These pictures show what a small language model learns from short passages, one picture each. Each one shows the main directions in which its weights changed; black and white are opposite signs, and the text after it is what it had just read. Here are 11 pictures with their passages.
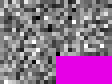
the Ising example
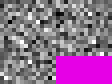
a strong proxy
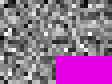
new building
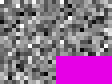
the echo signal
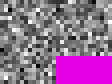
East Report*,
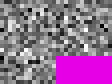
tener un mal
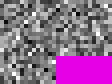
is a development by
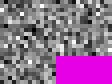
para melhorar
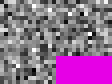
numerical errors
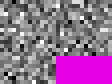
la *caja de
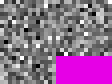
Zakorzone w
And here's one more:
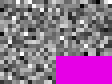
the ruthenate
